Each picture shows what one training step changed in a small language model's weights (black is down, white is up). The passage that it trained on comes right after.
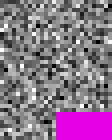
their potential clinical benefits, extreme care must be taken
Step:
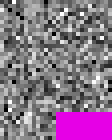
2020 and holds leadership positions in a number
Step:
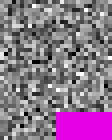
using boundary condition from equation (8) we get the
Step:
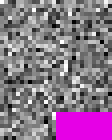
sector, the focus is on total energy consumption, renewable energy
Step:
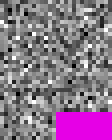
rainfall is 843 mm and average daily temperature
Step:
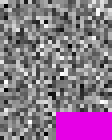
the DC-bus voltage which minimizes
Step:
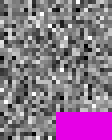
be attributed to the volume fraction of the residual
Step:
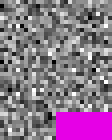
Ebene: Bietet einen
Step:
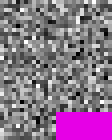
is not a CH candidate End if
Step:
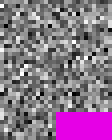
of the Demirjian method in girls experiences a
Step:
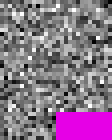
However, football and European club
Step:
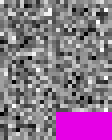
structure: Measurements of the temporal variation
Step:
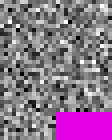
is also proposed. This study focuses on the examination
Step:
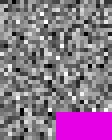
Open innovation challenge for social impact Due
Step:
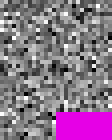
Technology, University of Central Punjab,
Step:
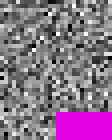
a Pure Land rebirth. They are
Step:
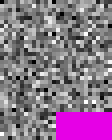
operational time and early reintroduction of oral
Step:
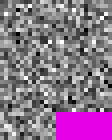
research is to present the outcomes of a practical experience to
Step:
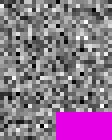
reasoning frameworks. A speech and language
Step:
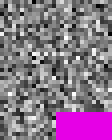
[31] and for Spanish by
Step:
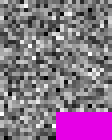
demoulding without cover at 20 ± 2 °C and
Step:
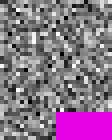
are implemented within the medical information systems <input
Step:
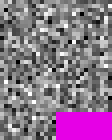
temperature, but rather cancel for the term in
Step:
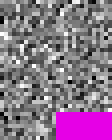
conversations (i.e. a sequence of
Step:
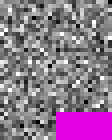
the impact of the GDPR and possible implications for
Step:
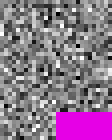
well they could change a desired parameter, how much they
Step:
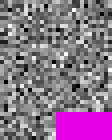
story for this bank 48 If people ask me about
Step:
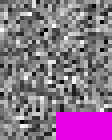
omega-3 sono
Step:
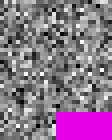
[13]. Consequently, INH and B6
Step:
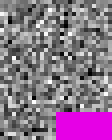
Volume: 2 Issue: 3 Journal
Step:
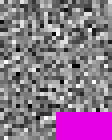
for evaluating researchers' careers on the value of
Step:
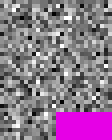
derive the optimal allocation for this objective when national
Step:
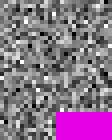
materials into custom-defined and complex geometries
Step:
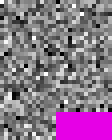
Indeed, governance problems are major impediments to
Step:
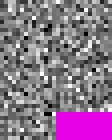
Framework Directive and Maritime
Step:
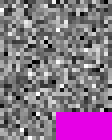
but audits have shown trainee doctors having
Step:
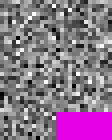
or field of study. A survey was administered to
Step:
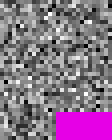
organism. Evaluation of antimicrobial
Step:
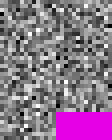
coefficient for loan to deposit ratio
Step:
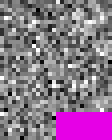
Dr. Marína Cihová
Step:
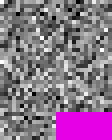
position where a keyphrase appears in
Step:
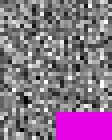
from the Faculty of Biological Sciences
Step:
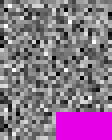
toolbox, enabling efficient symbolic
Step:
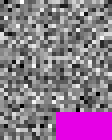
at zero. Figure 2. Schematic of the
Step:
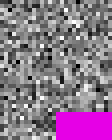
impact financial behaviour and preferences. The income tax
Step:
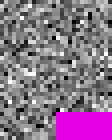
It is an element that indicates acidity or
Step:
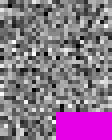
emergency evacuation; and - 2.3
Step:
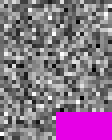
of impulse response and decomposition, the equation
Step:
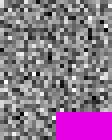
higher level reasoning which allows our AstroPT
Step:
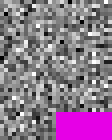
(OECD) TIP Transformative
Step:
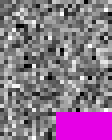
basis of the person of the original language and taking into account
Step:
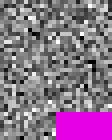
and P. NICHOLLS,
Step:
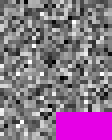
is unlikely because the aldehyde
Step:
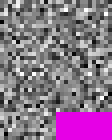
past, the Greek mythology, or
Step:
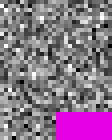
After the attachment of the initiator, clear
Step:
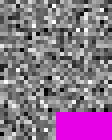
assessment in children. There is no “golden
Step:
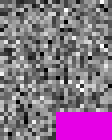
score in baked samples might be due to the
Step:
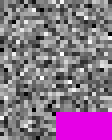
a 6×6 periodicity. This explains the
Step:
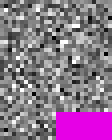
were established. 2.3 Activity implementation and field design
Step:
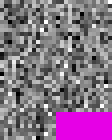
of the pressures on ecosystems and potential conflicts of
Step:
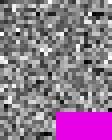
the Indian market that equally played a crucial role
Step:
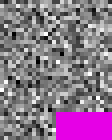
are concentrated in the evening and at
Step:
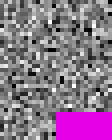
Similar curves for the perturbation of input data
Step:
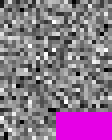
and Indian societies (the mendicant
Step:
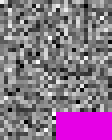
focus on a scenario depicted in Fig. 4 where
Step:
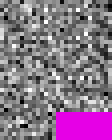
psychological wellbeing. Burns are one of
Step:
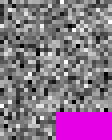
noted. Left breast was clinically normal.
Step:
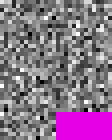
also attested to by the West African
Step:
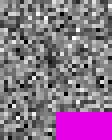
as an alternative to pure debt sukuk
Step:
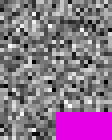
English by musicians/composers,
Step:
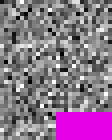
for open data users cannot be clearly established from the selected
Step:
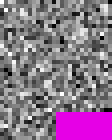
of respondents that living in rural area felt satisfied
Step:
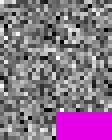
va xorazmshunoslik
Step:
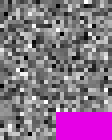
new Neo-Latin texts from the
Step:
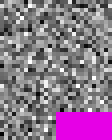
may bring some practical utility. Moreover, some may
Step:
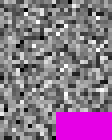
achieved a favourable result, being ranked
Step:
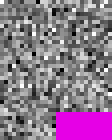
pulse template as shown - This results in
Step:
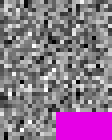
implementation in the restaurant. The proposed changes
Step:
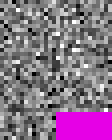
NVH calculations are conducted after the
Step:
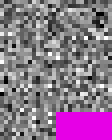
tangles (NFT) in the
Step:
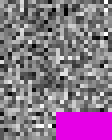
the coordinates, boundary nodes are repeated
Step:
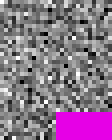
same case study we use a fuzzy
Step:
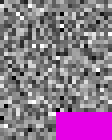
changed drastically thus reducing the utility of
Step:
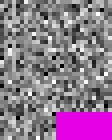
key policy measures and recommendations for energy performance
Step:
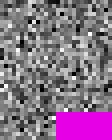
Azoxystrobin (b)
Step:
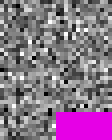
crops in Danish animal farms
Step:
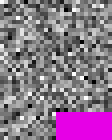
efficient supply chain schemes via modern logistics
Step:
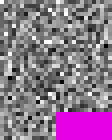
slowly, the Grade II tumors appear
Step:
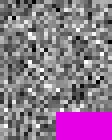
based on the spectral reflectance of
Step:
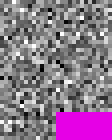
are applicative so that students find it difficult to apply
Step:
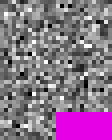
was less design involvement while creation of many
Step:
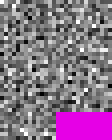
Asymptotic stability of solutions to
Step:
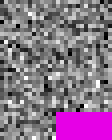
Admissions and Matriculation Board
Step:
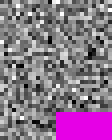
of the phase and proposes tailored advices and
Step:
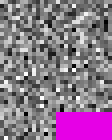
stages, which the participants follow to fit their
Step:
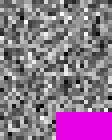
leads to reduced regeneration energy requirement, which
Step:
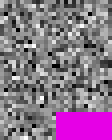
rod length 234mm Orifice diameter
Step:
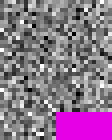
were transferred to a structured extraction matrix
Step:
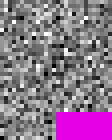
but also focus on enabling technologies and cascade
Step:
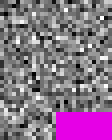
outcomes were measured with vaginal examinations,
